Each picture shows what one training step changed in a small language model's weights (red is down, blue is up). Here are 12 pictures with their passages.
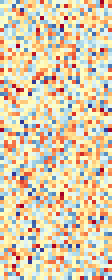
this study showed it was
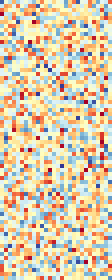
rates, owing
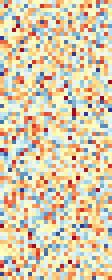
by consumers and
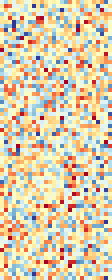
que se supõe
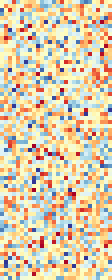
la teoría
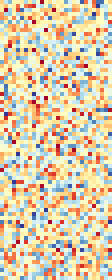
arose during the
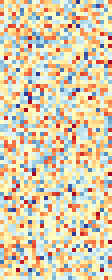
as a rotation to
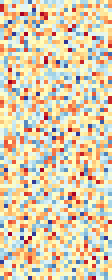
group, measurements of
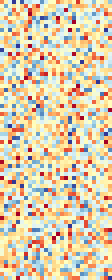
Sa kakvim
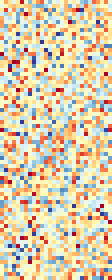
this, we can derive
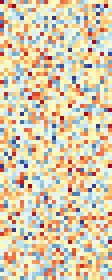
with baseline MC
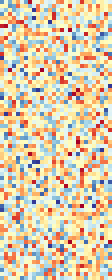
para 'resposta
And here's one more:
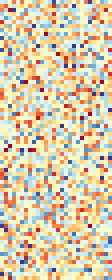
da cirurgia
